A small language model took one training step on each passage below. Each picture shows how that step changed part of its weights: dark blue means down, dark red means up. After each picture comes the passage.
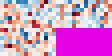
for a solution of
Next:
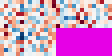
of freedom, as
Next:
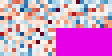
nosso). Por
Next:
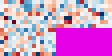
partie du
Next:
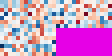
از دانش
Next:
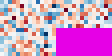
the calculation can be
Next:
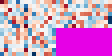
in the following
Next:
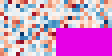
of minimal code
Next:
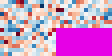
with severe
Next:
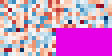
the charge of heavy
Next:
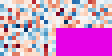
or page
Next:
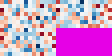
hoeverre kan
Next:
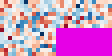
sight. It
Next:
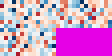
influencé de
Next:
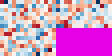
limits on anomalous
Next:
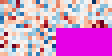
out that, on
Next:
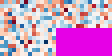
the circles,
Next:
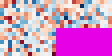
been simulated through
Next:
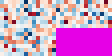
foco de
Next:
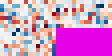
se refiere
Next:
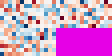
o combate à
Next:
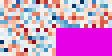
emission, laser
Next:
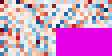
leading superconductivity in
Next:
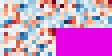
mass matrix of the
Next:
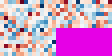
help to pose
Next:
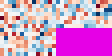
each location would
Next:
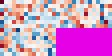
be transmitted has
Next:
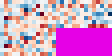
waves, a
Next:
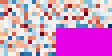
the change of
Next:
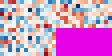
field theory},
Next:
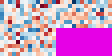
can be seen that
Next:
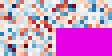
point on the history
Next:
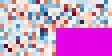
Это может
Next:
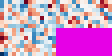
analysis is restricted
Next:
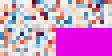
can forget about
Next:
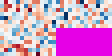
w tym
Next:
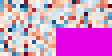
method is the use
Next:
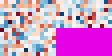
excitement and
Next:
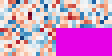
to be significantly
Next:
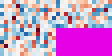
NTM and
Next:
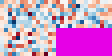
parallel and antiparallel
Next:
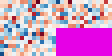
ser descritos
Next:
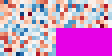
from one side
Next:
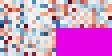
operators $\hat
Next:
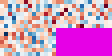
the conductive
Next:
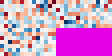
which are not
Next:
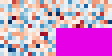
CDMS II
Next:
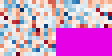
la Real
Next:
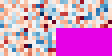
модели работы
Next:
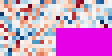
том, что
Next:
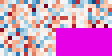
on the complexity
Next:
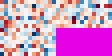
studying quantum
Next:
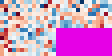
fita original,
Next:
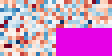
período de 13 a
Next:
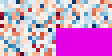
ve dinlenme
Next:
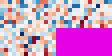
x, \bar
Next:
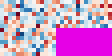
and phase response of
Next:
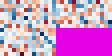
\pi T
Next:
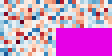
GaAs in
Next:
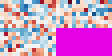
procedural solution to
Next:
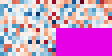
von SEL
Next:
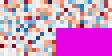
the ablation of
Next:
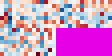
Rio Zezere
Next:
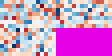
shows the strain energy
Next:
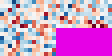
the correlation function on
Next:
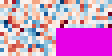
va axborot
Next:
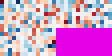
mainly affects
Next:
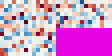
вазият –
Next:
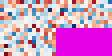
recursos humanos
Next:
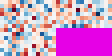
части больных
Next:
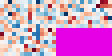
analysis are found
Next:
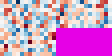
we implement the
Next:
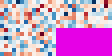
are quantified using
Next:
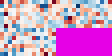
scalars which are
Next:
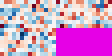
13 which is
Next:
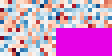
energy efficiency.
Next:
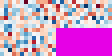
generalized Laguerre
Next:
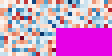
The result for each
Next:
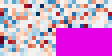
probe placed
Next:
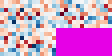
the virus in
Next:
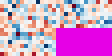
sources are blue on
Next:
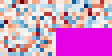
revelación de
